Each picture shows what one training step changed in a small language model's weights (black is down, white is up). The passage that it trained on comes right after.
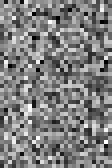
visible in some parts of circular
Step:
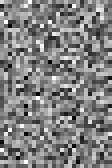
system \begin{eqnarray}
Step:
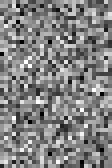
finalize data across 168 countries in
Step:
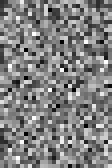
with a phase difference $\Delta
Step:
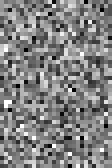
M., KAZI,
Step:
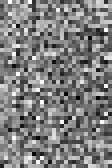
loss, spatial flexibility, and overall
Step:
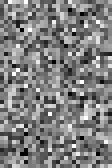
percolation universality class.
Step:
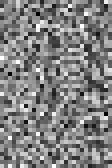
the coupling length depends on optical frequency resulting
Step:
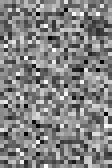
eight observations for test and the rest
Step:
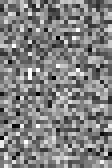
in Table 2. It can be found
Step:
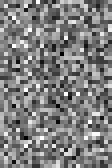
the roots, following their
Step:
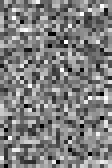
a passive orientable
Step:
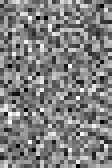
Border University, Arar,
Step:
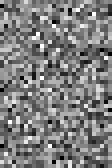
important pedagogical resource
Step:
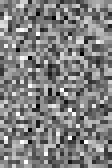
is initially prepared with all
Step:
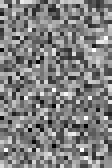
studies.} The inferred source properties
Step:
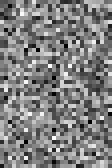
\cdot \text{photon
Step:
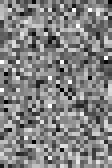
can help identify areas for improvement.
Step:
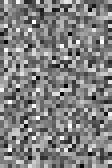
\frac{ \sigma_{\nu
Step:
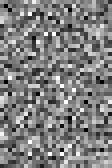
specifically, as explicitly
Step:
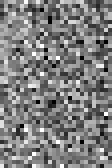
and use of laboratory animals
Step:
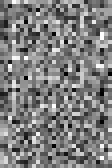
section, subsection, subsubsection,
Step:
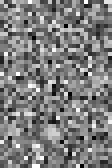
University as an assistant
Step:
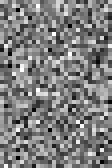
- Currency, -
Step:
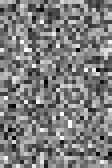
in paediatrics has
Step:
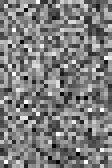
the qualitative research design. The
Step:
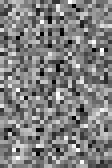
[symbol] at (3,
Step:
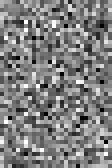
and MK managed the analyses
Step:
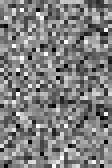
preserve the almost flat
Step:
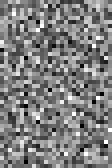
variation not only covers the case
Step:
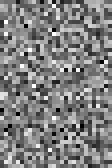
Government: People,
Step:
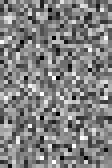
by a greater abundance of
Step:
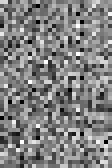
item-sets including some
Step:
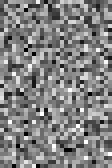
the ground state. As $B$
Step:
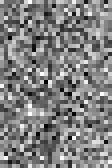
should dispel patients concerns
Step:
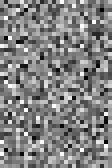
our sample with different morphologies. The
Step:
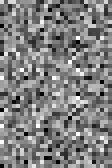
side of Fig. 1.
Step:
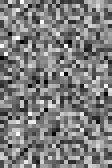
our findings will serve as a
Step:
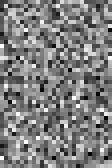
a solution irrespective of this
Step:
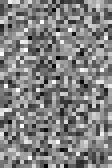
standard procedure [13]. Plastic
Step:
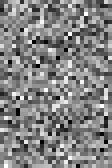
visible in Figure 5, average water
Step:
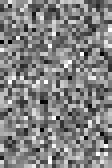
resources while you wait
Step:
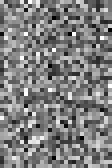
on a uniform, symmetric
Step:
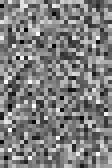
not isolated phenomena but rather exist
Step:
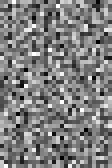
developing stress than other health care
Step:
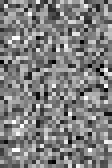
the contribution of $\beta_1
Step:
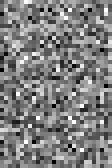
along with inhomogeneous broadening
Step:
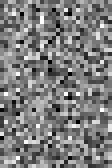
mobile robot,
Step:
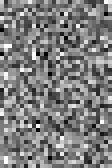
in RS, the FBiH
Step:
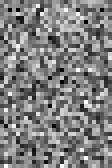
iOS applications. We examined
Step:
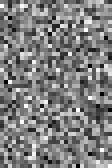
bowler drops the
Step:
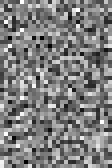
D.M.G. is also
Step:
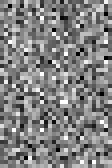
DI1 A new productive and
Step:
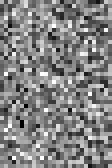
various catalogs that are being
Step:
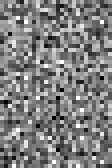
characteristics (type, operation, and
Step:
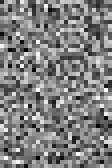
are available for computing the
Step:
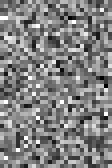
assessing the effect of treating
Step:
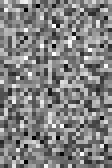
quasiparticles that
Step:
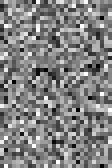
braced buildings for three different
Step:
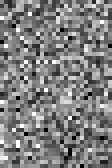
well as depicted in Fig.
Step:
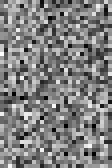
Illustration of the equivalent
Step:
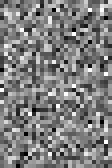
to a deconfined chirally
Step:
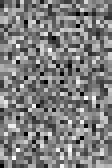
first approximation it can be assumed that
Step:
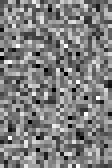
that the color channel can be used
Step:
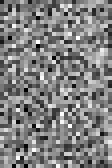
Denizci, C.
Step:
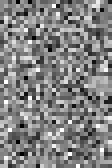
and CO WDs, following two
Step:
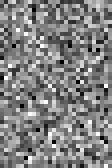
positive reviews about HEI
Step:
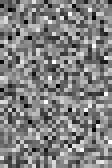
not work at full filling,
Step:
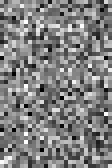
and surface temperatures provided by the
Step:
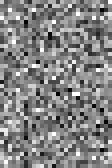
calculations, we shall take:
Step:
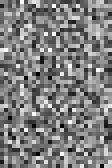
not to watch) the
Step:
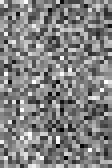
sustentacular cells
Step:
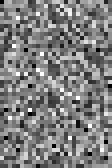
set $C$ is a function
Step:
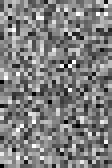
training, development and test set at a
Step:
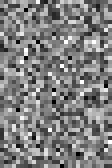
the energy scale at which the
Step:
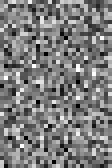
University, Kenya
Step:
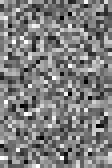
invoking our present discussion of path
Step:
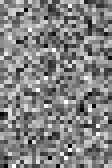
high levels of nuclear spin polarization
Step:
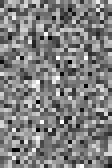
are most time consuming, energy
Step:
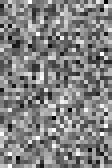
courses offered by those
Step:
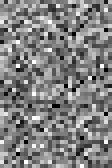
angles smaller than $\sim
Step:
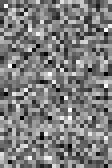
a unique way of presenting their
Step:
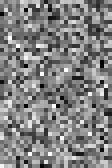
of view of the shell model.
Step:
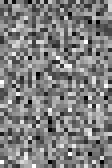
partners for $a_4$
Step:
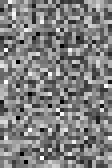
innovations creativity and best
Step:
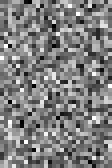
reactants and catalyst
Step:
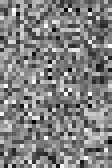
ions doped BNN using
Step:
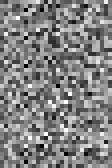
the triangular lattice as,
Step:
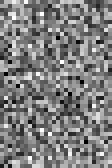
transition to employment is good practice for
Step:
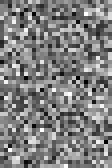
and compare them to a
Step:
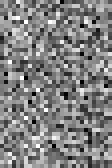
topological insulator based
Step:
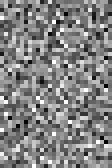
An analytical study of direct normal
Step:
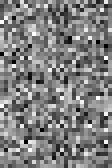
therefore, only representative of a small
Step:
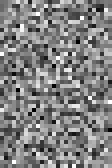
rms peculiar
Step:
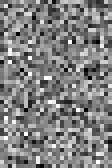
the provisions of the 2019 Revised
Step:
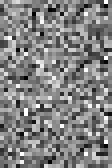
features of the proposed configuration and
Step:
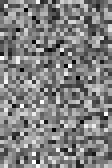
the final planet–moon
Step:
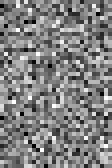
during firing is necessary. This
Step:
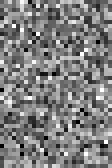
is to be expected due to the complex
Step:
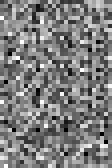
theme focuses on the application of
